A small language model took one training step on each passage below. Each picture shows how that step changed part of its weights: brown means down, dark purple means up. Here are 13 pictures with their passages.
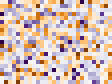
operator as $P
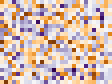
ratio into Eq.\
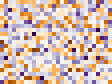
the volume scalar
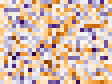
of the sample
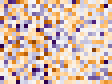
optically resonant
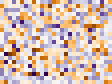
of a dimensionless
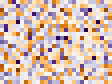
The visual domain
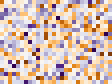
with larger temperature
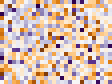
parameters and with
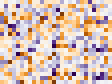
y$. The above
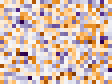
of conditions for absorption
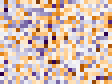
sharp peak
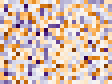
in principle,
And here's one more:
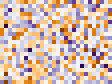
the interactions by the
